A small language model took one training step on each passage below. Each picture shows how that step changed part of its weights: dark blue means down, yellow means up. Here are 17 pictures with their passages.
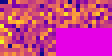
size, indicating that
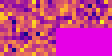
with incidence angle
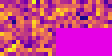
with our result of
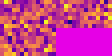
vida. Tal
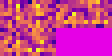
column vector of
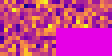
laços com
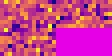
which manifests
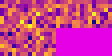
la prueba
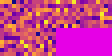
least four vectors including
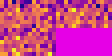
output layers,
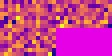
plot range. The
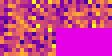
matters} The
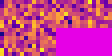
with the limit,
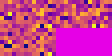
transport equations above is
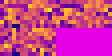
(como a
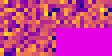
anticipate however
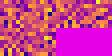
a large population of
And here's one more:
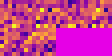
fikrlash va
